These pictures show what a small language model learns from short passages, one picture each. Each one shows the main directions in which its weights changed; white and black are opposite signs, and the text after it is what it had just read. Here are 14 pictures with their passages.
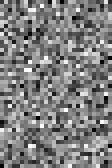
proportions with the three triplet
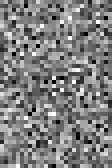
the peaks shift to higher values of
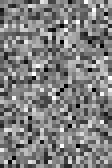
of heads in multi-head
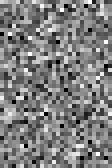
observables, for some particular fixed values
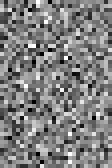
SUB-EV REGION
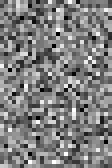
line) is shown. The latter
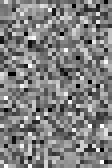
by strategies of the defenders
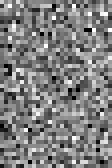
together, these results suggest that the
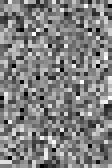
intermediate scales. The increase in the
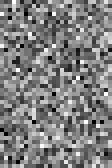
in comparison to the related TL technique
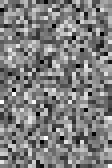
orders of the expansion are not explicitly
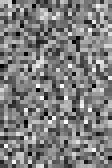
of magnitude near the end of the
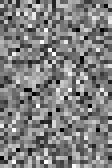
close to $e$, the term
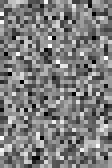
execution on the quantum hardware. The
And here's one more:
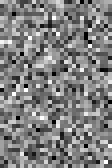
$\uparrow$ \\ \midrule
